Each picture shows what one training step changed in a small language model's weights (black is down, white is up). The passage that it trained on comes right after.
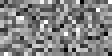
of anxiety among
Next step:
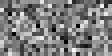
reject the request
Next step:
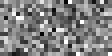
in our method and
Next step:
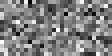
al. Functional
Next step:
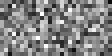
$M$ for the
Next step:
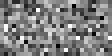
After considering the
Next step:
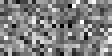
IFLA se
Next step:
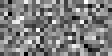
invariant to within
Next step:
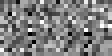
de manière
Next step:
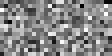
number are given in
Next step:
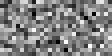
obtained, which leads
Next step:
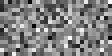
compressive channel
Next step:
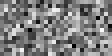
exceeds the
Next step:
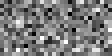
acudir porque
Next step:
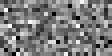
une étude
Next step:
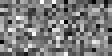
set is a selection
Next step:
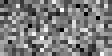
“el error en la
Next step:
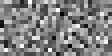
paper, generalizing
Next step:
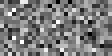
afirma o
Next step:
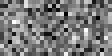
significativo: ao
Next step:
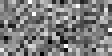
two Higgs
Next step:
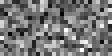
one time. -
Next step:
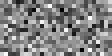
THAT IS
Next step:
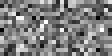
of mathematical models of
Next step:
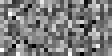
and triangular
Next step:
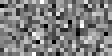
were pressed into 6
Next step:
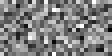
since from that we can
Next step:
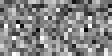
5G infrastructure
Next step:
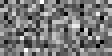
that the simple
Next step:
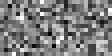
to play an important
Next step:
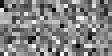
Element Ontology
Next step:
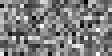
for the pion distribution
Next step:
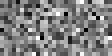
the universe always
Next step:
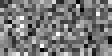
drive specifying
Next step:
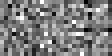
to accommodate
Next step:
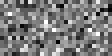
correlations among different levels
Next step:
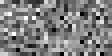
adequately represent
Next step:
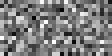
of the people.
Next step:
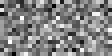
conditions – technological and
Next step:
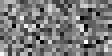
masalasi va
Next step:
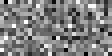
school principals.
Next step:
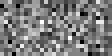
a drastic change
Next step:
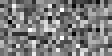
control this approximation in
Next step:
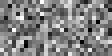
together by magnetic
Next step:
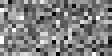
can see the generating
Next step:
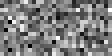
possibility that the set
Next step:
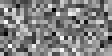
seguimos em
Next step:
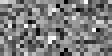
major geothermal
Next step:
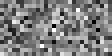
движение в
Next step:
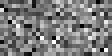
new situations,
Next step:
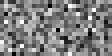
(the second kind
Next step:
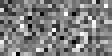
va ko'plab
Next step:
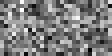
state wavefunction
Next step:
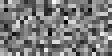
first augment the
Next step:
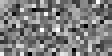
activity. Its
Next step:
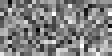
Pareto optimality
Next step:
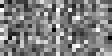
STEM education is
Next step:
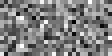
of people to have an
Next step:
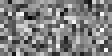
For example, in real
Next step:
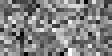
Support System
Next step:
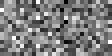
more laborious
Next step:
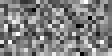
Then It started
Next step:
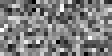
In this study, a
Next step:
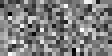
da cultura
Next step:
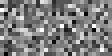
is seen following a
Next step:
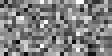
of migrant
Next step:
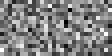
n$ matrix,
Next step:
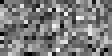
considers the influence
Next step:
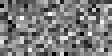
these results exhibit
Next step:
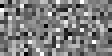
are. There is an
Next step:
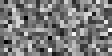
lozim. Bu
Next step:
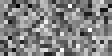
$q$ and
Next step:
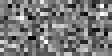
to the local river
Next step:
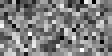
this attention. We
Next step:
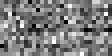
separate the diagonal
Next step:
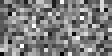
1pt \hbox
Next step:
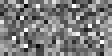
50 female)
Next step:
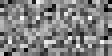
effects on the components of
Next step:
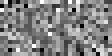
results are consistent with
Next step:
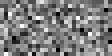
but only 27
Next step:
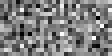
the on-band
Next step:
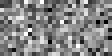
caused by transient
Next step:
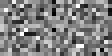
in blue are the
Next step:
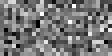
англ. –
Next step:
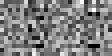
dermis at a
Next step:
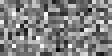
WHO estimates
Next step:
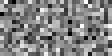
nested structure of
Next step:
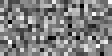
joint security
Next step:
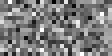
de balans.
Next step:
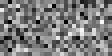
obtain a large amount
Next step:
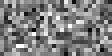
not her weakness.
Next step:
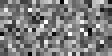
techniques. If any of
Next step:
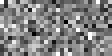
goals. The
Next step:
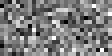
what changes in the
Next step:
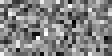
and Regression
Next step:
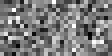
decadência do
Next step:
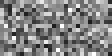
subset in the
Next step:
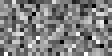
the Form The first
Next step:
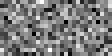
due to the complexity
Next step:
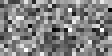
transition in our samples.
